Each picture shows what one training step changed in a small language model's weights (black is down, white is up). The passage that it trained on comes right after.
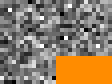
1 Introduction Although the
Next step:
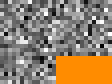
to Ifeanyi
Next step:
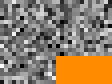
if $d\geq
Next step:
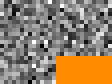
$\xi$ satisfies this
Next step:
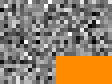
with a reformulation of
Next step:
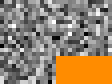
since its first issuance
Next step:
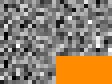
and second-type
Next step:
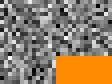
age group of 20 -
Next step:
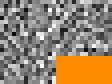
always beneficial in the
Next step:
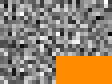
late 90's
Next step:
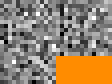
noticed that, while
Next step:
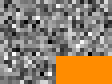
the central plug region,
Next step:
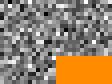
supercongruence states that
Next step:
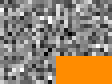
corresponding nodal sequences
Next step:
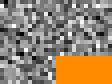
de l'argument et
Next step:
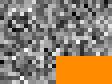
my reflections for another
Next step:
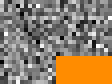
the R function {\sf
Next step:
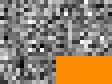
just intermediate, to
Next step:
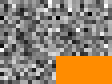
using outdated information about
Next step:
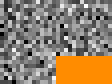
of $k$-dimensional
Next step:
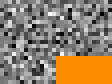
one. Some of the
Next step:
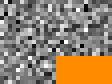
event tourism, which
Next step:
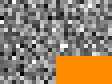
some popular and advanced
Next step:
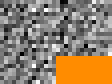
the identical parameter settings
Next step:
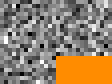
property of solvable polynomials
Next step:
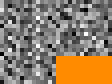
of expressions of the form
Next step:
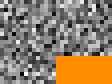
episodes are
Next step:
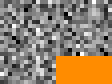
use of the remaining
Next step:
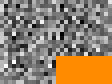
and can exchange with suitable
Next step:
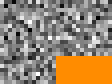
jute fibre to
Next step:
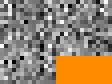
components was 0.49
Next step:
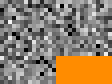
Patients were divided
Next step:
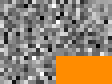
you to take off your
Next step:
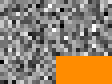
published version of the
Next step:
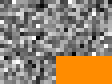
young people learn
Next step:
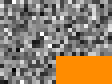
inputs are independent.
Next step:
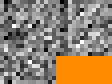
the residual, the algorithm
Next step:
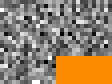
wishes to solve
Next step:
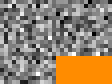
Bernstein polynomials to
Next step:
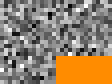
the silty ice
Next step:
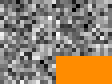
modern abstract point of
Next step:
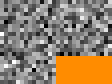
$u$. Therefore, all
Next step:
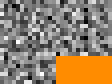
is any of the the
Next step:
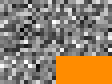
on machine learning was
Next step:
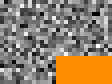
with other systemic signs
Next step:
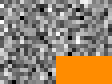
effective lipid based
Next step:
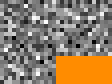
bad approximation of number
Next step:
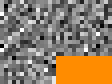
associated to length $i$
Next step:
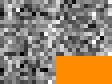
affirmed that communication and
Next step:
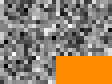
part of the above lemma also
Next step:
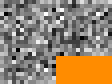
now equipped to prove
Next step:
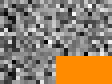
The main factors which influence the
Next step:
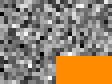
Folic acid
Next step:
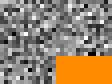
gap, a grader
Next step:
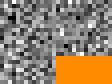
The individual whose ATR
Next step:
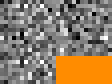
column length, I is area
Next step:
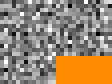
experimental site.
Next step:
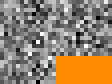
2018. This shows that
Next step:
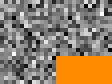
virtue of assumption
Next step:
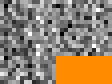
proportional to the
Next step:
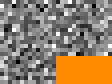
Model stops the
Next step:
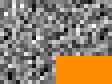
[PWZ]. The
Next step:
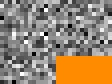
assessments, however, it
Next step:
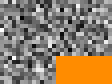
in U.S and there
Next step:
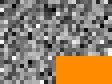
$j^\star$ is
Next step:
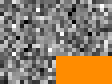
the NSERC
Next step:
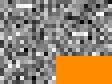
cardiac surgery
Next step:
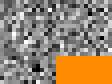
avoid, monitor
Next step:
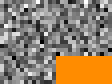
of botnet)
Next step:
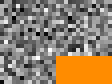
case of sample change. Table
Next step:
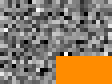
two with three singular points and
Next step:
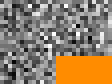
The five points in the
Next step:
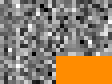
strongly pseudo
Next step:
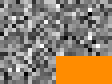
each workshop looked
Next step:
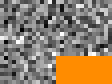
$Q_j$ and
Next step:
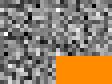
A general overview of research
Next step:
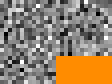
to be answered
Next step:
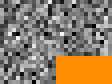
$A \subseteq X$,
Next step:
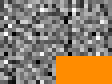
hyperbolic space] The
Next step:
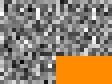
limited to) the
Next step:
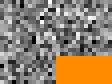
can emancipate
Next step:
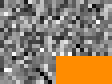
as effective delivery systems
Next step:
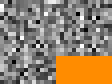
also seem to converge
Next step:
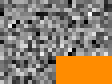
Advisory Group
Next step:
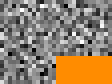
particularly telehealth
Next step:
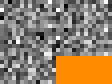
be easily expressed as an
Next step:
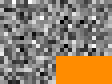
the existing impressed current
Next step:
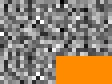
to the development of the
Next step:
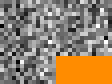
function monotonic in
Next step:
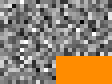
an enterprise are
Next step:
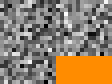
metal accumulation
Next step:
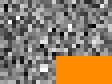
and if $x \in
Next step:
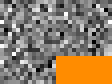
not the stationary
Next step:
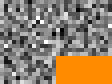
to the more specialized treatment
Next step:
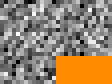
original one: \medskip
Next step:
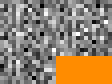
t^k dt
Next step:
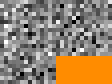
than other undergraduates
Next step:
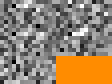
acidic and/or
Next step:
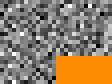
high neural activity
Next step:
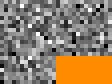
are represented in **Table
